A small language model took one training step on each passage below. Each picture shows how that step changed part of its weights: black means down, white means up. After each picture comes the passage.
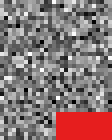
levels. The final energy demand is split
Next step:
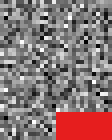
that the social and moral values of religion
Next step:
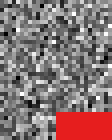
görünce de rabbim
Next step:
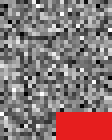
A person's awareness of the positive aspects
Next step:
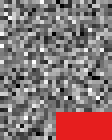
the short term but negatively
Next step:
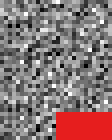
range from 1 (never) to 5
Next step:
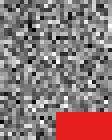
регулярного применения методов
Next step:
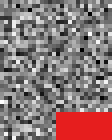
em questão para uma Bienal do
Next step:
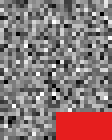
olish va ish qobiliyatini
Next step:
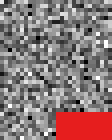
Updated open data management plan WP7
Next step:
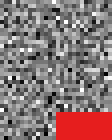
The Effects of IFRS
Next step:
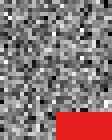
of the study, the parameters of the scattering
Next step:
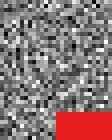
infections compared to tapeworms and
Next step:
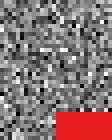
ironik yanı, batıdan
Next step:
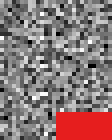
[27,28] showed this effect, while
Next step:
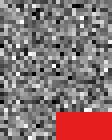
qiziquvchanlik, tasavvur,
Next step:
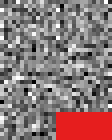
metrics (ROA, ROE,
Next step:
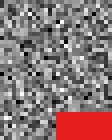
in the LHC tunnel based on
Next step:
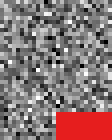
a escolha das variáveis e das
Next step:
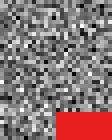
tidak bertentangan dengan
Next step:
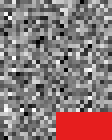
of Philosophical Views in
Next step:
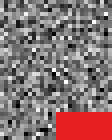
influences on the reading comprehension of both
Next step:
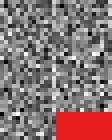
वर्ग पर
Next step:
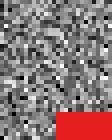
o‘z-o‘zini rivojlantirishga
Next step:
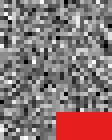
the relationship between regional taxes and capital
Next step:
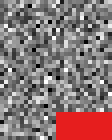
bilan bog‘liq bo‘lgan sport
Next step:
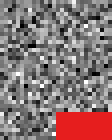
five limestone quarries in the
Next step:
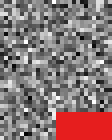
has to be machine-readable.
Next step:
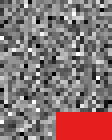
promotional cost through advertisement.
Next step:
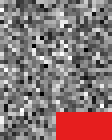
Государственного Университета
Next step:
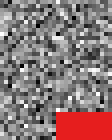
این امر سازگار
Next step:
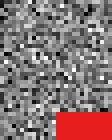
greatest disadvantage is the
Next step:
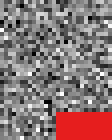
food and enjoying it in
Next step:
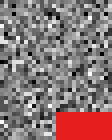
properties which were applied on steel. II.
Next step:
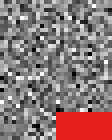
release kinetics, absorption,
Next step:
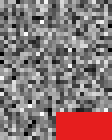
enormous popularity, the
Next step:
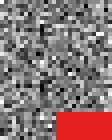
from being a hospital for incurables to an
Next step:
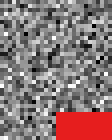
Lemma 3.1, for a vertex
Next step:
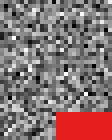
content of nitrogen in the soil is associated
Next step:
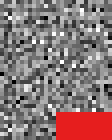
of lymphocytes within the
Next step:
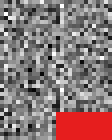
the teaching-learning process. The theory
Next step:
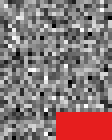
study uses existing literature and experts'
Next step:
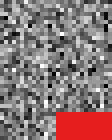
groep kinderen die heeft
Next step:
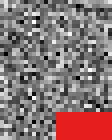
AT THE UNIVERSITY:
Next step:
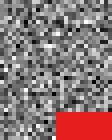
1: Absorption maxima of
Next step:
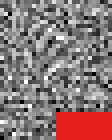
to RFA, TACE has been
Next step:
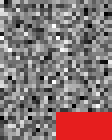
مقصود تھا۔
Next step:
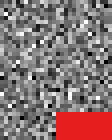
itself were produced. They were liquid
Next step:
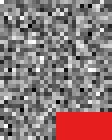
average value [13]. The lower value of
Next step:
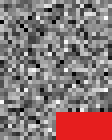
“*Usı úsh júz
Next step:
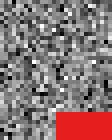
director on the screen work is studied
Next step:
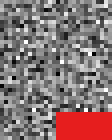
ДЗ «Дніпропе-
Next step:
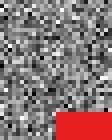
band radiation. The results of the
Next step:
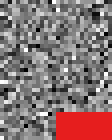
was performed once a week.
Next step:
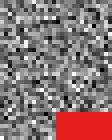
inclinado hacia el sol y el
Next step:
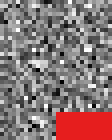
dari pada elemen yang lain
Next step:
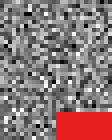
toujours, une minorité dans
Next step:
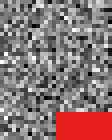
a opporsi con determinazione alla
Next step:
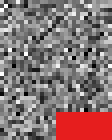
tartışmalı alanlarından
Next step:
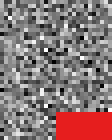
in science at large, while opening up
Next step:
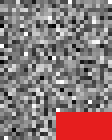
The genetic distance was 0.00
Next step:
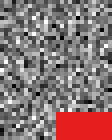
san‘at, musiqa,
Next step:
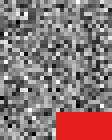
months after injury.
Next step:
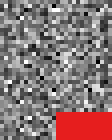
escalamiento será importante la experimentación
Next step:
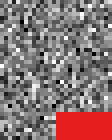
muassasalarida OSCE sinovlari
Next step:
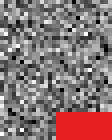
increase in global production and consequently the
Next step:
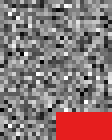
JG and ZV analyzed the model.
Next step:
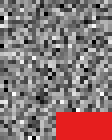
людський досвід та
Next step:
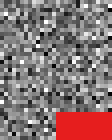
different functions. The legislature
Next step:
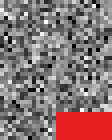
slightly different algorithms within the same
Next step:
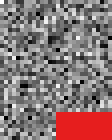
selfish, to the presence of
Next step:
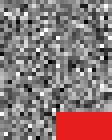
EU's path to net zero. The
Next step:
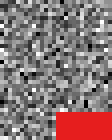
kabi sodda va aniq
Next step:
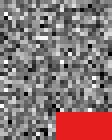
for the demands of the industry and
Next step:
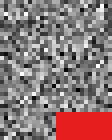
reflects altered renal handling of
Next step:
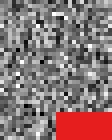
speech competences do not develop as
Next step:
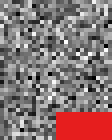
qubbali, ko‘zasimon
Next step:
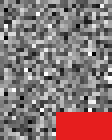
самопочит, како одраз на
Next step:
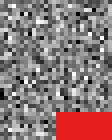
and residual life (16%). A comparison
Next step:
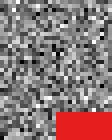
title again or, if needed,
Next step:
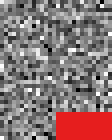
entered and coded in SPSS
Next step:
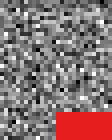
міцне здоров'я;
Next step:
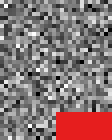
etadi. Shuningdek, eng
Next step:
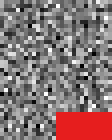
проявляет различные
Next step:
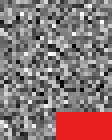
ko'kalamzorlashtirish va
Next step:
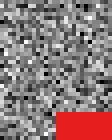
UK) and stored for analysis. Final
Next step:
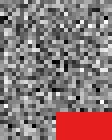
xulosalash ko‘nikmasini
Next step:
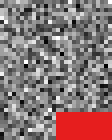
contato humano, passaram por uma
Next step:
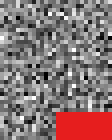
activity of TiO₂ (anatase and
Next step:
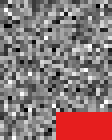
- Teleworking - Reduced
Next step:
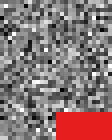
item in each cluster i.e. it
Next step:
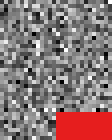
is deeply interwoven with
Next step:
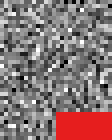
Después de constatar la
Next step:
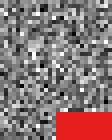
robust legal framework, positive institutional
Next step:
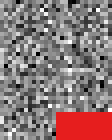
(базовый) уровень //
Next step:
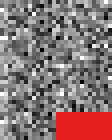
REFERENCES 1.
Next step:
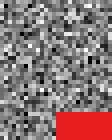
dropped and was noticeably lower
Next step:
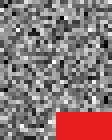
sets are compared and evaluated. Each global
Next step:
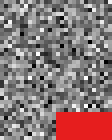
is descriptive. Some results of the study
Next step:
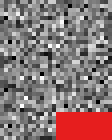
technology for use in these three crops.
